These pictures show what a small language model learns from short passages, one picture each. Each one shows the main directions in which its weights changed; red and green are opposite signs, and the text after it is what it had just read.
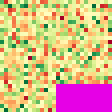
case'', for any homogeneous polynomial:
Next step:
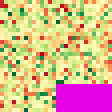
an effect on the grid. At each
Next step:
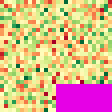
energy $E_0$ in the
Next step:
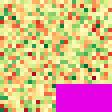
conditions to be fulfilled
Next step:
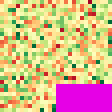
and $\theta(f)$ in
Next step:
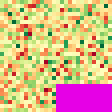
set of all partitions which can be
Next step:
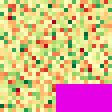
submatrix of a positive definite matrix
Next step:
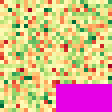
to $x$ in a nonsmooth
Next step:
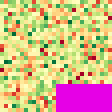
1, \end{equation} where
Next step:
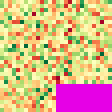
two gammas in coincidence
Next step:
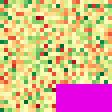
\geq D > 1$ cases, see
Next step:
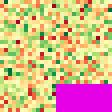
b},z,t)$ is independent of
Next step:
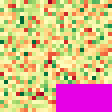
leads to the question of the electronic
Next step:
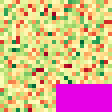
of cosmic rays of
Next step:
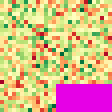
Interactions with Materials and
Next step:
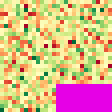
value of~$k$. \bigskip {\bf
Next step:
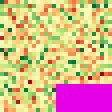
of the well-known linear
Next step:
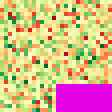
%where $X_\eta$ is the
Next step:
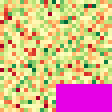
\] First consider replacing each
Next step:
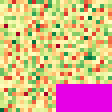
which does not need violation of the
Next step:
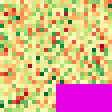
molecular structure described by these simulations
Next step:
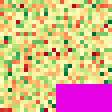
in the force-free case. One
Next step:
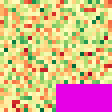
DG method used in the paper. In
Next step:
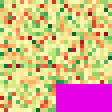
To determine the transverse energy of the
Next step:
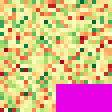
(PX, PY, and
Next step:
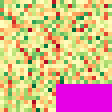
this case gives a zero amplitude by the
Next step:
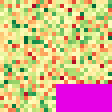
and $v_1$. Then $e
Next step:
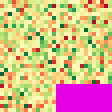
terms of the canonical variable by simply
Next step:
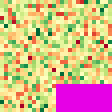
from the identity \begin{align*}
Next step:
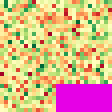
invariant of $\H$.\\ To
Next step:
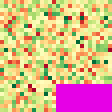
At low energies the approximate
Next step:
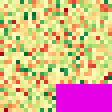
the axial coupling. For a
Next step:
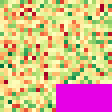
we are talking about interactions
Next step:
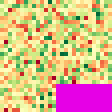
of $\Omega\cap\partial U$.
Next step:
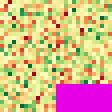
estimate | | | | | Field |
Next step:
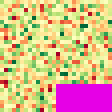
kind described in the previous section when
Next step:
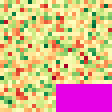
broadband entangled photon
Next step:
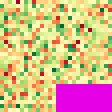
= \mathcal{E} \cdot
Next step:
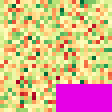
of pants of a pants
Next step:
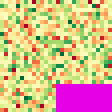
a graph of order $n$ and radius
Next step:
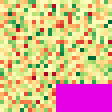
and our negative result holds in any variety satisfying
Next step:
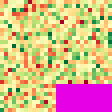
emissivity (measured in
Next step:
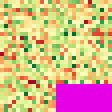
minimal $N_0$ needed
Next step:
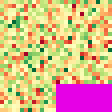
enormous impact of this theorem,
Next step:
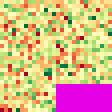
the strip. Note that while the
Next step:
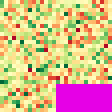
be attributed to inducing
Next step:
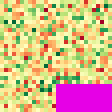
Precisely speaking,
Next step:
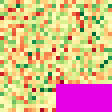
on the type-$2$ invariant
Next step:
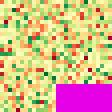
rather, perturbations originate as
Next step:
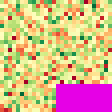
dynamics is shown in blue. The value
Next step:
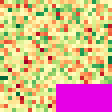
in the link of vertex $p$
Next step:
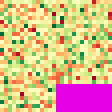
by \factor \grcalcc
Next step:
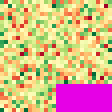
case, the maximum likelihood
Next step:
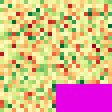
simultaneous detection of energy
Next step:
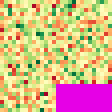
and the {\it feasibility gap}
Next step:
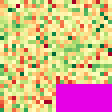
$\sigma$ model with a global symmetry under
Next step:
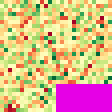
of displacement differences as
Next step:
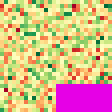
partial differential of $\sigma(\alpha)$. Also
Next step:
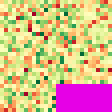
the initial data belong to the energy space.
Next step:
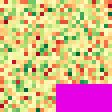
views, likes, and
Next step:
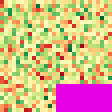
the surface of the tested
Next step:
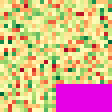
in terms of an equivariant
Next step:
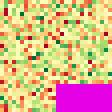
\bar{M}_\alpha = \langle
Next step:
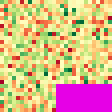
the radio-brightening
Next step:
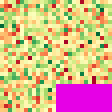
et les textures comme des
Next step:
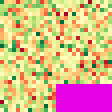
pdfs of $|A|$ and
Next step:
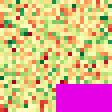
consider only the transmission rate of different
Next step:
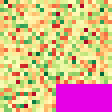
the other hand, some rather complicated
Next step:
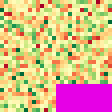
2 with a focal length $f$
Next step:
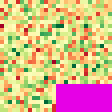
the container build instructions
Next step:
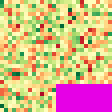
is the mass-shell equation $$
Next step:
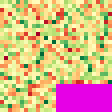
Euler-Lagrange equation for
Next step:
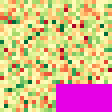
that --- at SIS energies
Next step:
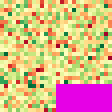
is leaked is subsumed by
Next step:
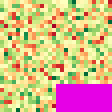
physical limits of the power generators and
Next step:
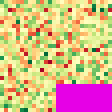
to $S$ on $V$ and
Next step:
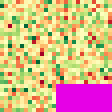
500 & Bootstrap &
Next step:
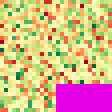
ordering has a direct regime
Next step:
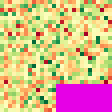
for a given dataset and use case, as
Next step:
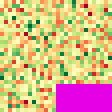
cut off by the subarc
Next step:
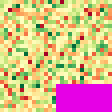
$\wt A$ is obtained from
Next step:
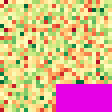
agents with limited computational or
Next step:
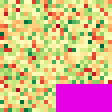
\subsection{The effects on kinematic
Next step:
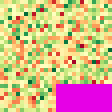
coincidence at $\hat
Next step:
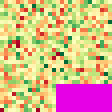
and remove bad data, while
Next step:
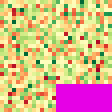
on seven cosmological models including
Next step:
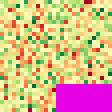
problem characterizing $K$ is given
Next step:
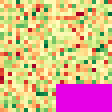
only on $i \pmod n$.
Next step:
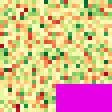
suggesting that the relationship
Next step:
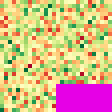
boundary condition (Fig.2). As the
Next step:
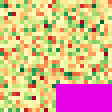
elements of $\textrm{Q}$ represent the
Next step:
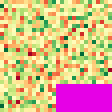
\textit{quasi-action} central to
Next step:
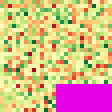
Then, let $t$ be the current
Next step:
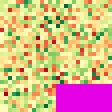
of $\oplus ^p{\mathcal
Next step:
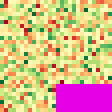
a detailed study of the QCD
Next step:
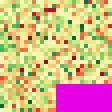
leaves $B$ invariant and it
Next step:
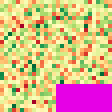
indicated by period--phase combinations
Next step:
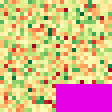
shined efficiently in significant part of
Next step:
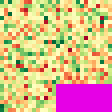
change in the slope at
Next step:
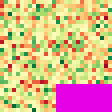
Theorem~\ref{thm} they are all
